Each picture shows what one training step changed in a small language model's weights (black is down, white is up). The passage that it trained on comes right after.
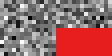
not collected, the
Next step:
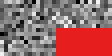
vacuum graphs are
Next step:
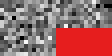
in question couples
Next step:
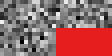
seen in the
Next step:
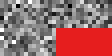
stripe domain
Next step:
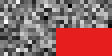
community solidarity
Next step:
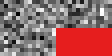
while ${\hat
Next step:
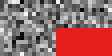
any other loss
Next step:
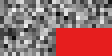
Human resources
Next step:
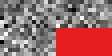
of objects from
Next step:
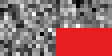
technological shifts
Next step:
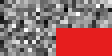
write the Hamiltonian
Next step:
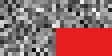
at the age of
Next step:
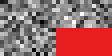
a form of
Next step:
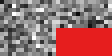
e, por
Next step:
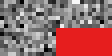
where the final
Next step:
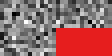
average of the spectral
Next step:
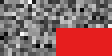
which it was
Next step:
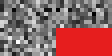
challenges they face,
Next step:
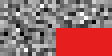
en cuencas
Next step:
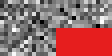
the servo
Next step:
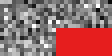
mathematical model is
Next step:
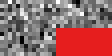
passive and the
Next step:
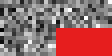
due to the large
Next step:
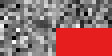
and the facility
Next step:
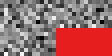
entities together account
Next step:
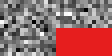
of a plane or
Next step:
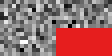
improved algorithm*,
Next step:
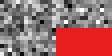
tree for
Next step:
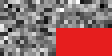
view of serial
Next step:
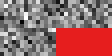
extinct and
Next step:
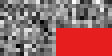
the present time t
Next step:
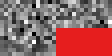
two Nvidia
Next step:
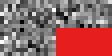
high infection by
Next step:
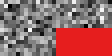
different scales. One
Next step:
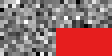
probability of there being
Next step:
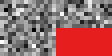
de redução da
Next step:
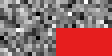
upper limit. Thus
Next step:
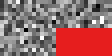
how the absence of
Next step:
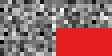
equality among those
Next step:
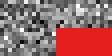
the Industrial
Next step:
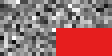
effects to both the
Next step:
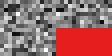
el director
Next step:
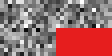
Very different from
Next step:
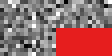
strength of the time
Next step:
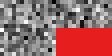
following we perform our
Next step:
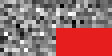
We do not display
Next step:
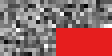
widely. **Table
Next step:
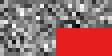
como conhecer
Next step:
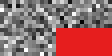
Ain Shams
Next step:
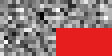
largo de los
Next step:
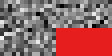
limitée des
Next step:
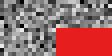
where the two last
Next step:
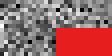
and reused will
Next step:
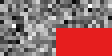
dan Pojok
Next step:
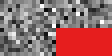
integrals over
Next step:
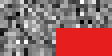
Moreover, the
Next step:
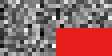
regions of the
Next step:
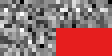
by a chiral
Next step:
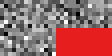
on Teacher
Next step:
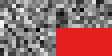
to support the
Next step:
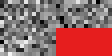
the system states are
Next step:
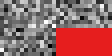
| Foto:
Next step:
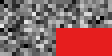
funding, see
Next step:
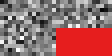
a single metric
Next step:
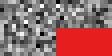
une totale
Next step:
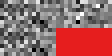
the problem of
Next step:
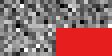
researchers attempted
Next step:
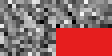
hier am
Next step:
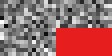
of relations between
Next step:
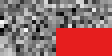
of effective support mechanisms
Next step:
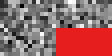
field $\Phi$.
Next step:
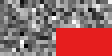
rotating magnetic field
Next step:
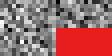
to perform the services
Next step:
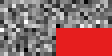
bir kavram
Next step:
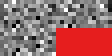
\in \mc
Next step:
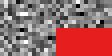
дозах и
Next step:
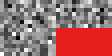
TV. Research
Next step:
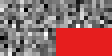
El Parque
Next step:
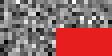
purpose attending class
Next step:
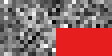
оцінку і
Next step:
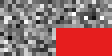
qualified students,
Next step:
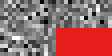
them moving in
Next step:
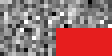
reproducibility and
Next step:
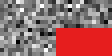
speculative design
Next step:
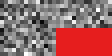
the allowed combinations
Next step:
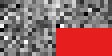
and cluster's distance
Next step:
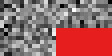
with simulation results given
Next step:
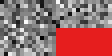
you have to
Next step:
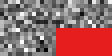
some of the
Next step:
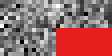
and part of the
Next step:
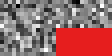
digital resources as well
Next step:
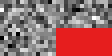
A CASE
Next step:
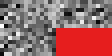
and KK mode
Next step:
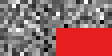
movement such as
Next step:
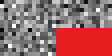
y ensayos
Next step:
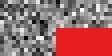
the experimental investigations
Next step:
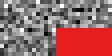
virial expression for
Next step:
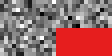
al⁶ demonstrated,
